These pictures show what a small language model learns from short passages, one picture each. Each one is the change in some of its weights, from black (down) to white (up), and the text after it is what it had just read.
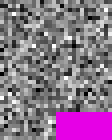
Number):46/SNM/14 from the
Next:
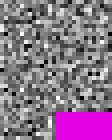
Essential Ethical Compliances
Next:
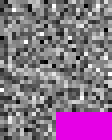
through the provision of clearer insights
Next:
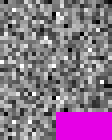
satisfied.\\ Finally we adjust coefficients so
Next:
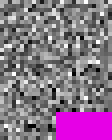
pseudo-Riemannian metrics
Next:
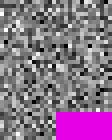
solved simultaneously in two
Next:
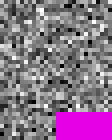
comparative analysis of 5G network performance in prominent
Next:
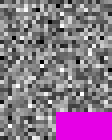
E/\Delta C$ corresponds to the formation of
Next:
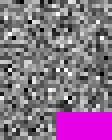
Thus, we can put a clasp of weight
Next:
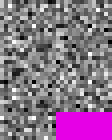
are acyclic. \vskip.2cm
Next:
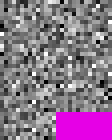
spaces $\EEONE$; that is,
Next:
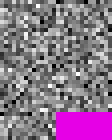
describes how to manage, describe,
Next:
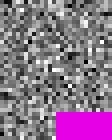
distribution \eqref{eq:59} is determined by
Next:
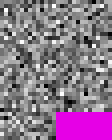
best practices, it adheres to an approach
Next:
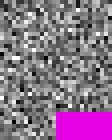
antibiotics for the management of most cases of
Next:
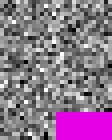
Manhattan and Washington
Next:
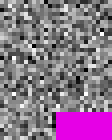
the Fermat case x_1, x_2
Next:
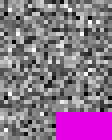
\end{align} In the following, we therefore
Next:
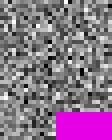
during planning phase and pre-tactical
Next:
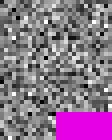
provided by WP2 lead team
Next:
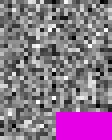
lotes de 13 kg cada uno,
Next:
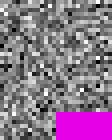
– Yes ↳ In waking,
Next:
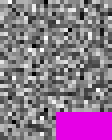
text preprocessing that is very important is applied to
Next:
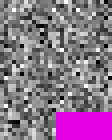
aspek visual dan isi materi.
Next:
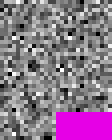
The maximum MDD and CBR value was
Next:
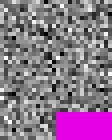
$\varepsilon, \varepsilon' > 0$, $\theta
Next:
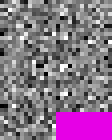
study the level of digital competence of teachers
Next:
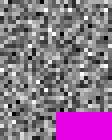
of Investing in Disadvantaged
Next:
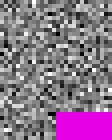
aniqlashga erishgan⁷.
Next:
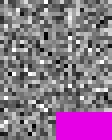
The model of the study was hinged on the
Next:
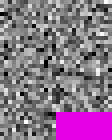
0$ for some non-positive integer
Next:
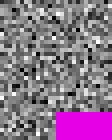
degree of Doctor of Philosophy
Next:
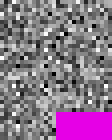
ocasiona el deterioro de los
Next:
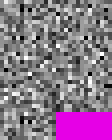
At the National level, it shall provide the
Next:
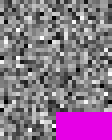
initial tensile and fatigue
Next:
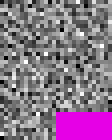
medication-monitoring appointments: the role
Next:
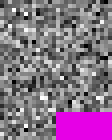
do tecido conjuntivo ao estado
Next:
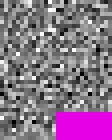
1st with 12 hours and 17 minutes of
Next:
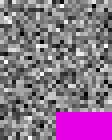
tuan rumah yang mencakup
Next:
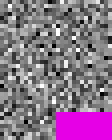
= \frac{Total\ Live\
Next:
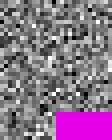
V. Lazariana* [Bulletin
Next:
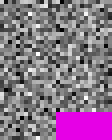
сифатсиз бажарилганлиги
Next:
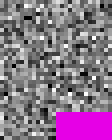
used by Ayurvedic physicians.
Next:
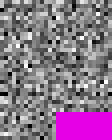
suasana belajar dan proses
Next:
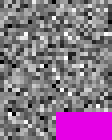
risk but significantly improved return. This
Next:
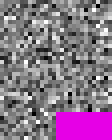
como en el exterior de ésta.
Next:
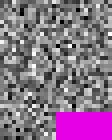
of cyclic parallel Ricci tensor
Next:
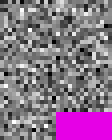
mean squared error. As expected, the error
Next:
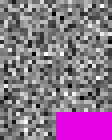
\ldots + P_n$ is effective,
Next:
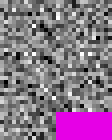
semua proses selesai,
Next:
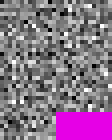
statements of results} Let $K$ be a
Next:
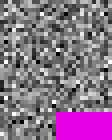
relacionados à DPP, bem como as
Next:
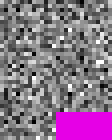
The associated operad, denoted $\PP$, is
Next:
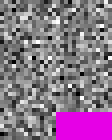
describe the technical implementation of the ESS
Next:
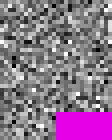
solved with modeling the friction contact between
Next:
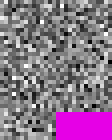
pounds each, also to Mfs
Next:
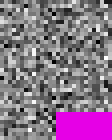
M \times I \times t}{W \times z
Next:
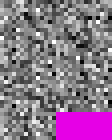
This result comes from the fact that the operator
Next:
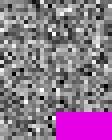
a significant association between concha bullosa
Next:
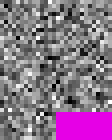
maqsad - dars jarayonida
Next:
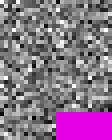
Кутубхона сайтнинг
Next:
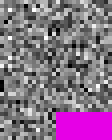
nas crenças e comportamentos dos
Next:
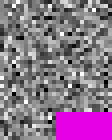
by reducing the computational time used up by the
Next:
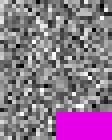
is expressed as follows $$\dot t_F
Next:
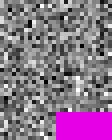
exists some positive constant $\lambda > 0$ such that the
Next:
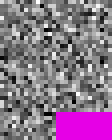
part of the velocity converges weakly
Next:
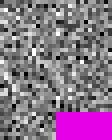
Synthesis of sodium,
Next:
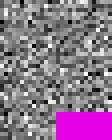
have also still in front of us . The man
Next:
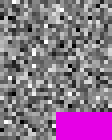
$gl(V)$ defined by the rule:
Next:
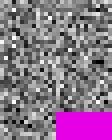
of developing Horizon proposals with a
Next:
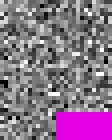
ter tomado o remédio no turno
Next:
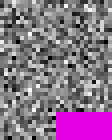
Gromov hyperbolic and visual metric space.
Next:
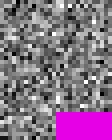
iron overload, persistent
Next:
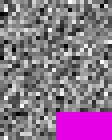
June 2025 Published on 10 June
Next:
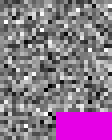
along with zoo keeper. In
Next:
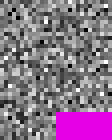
of the WPs, the architecture
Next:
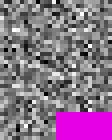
tiliga oid so'zlarini
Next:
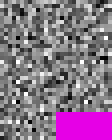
de projets semblent conscients de
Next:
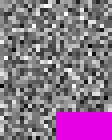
arrows are the canonical ones, and
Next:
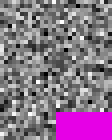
primarily as obsessions (obsessive
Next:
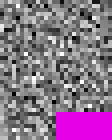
Safety Agency and Air France
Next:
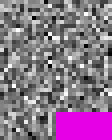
the existence of the short carbon
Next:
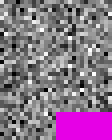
McGuire, M. *Lived
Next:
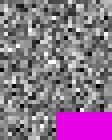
для исследования пункты
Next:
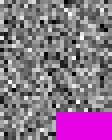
and minimising the impact of potential adversarial
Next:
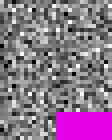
has been no significant correlation between vitamin D
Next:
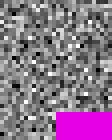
of Log-linearised Equations There are 12
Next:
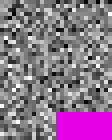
C, D and E). This limited diversity
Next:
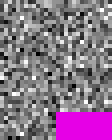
harmful transients. The Shunt
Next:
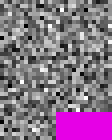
situación del estado de ellas en
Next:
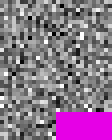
and improving Fe status and its
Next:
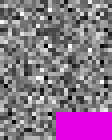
between two clamps under global load
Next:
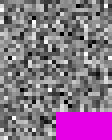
on compact subsets of $\G$, whence we
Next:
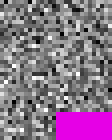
forks. The system is represented by the following
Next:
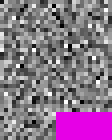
complex numbers $(a_n)_{n\ge
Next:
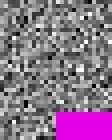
Contudo, embora a maioria
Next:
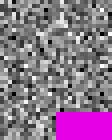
which states that there is no significant relationship between learning
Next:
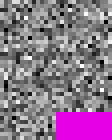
desastrosas para o desenvolvimento
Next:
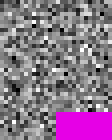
Denmark) and Maja de
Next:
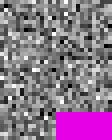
Does Ambiguity Produce
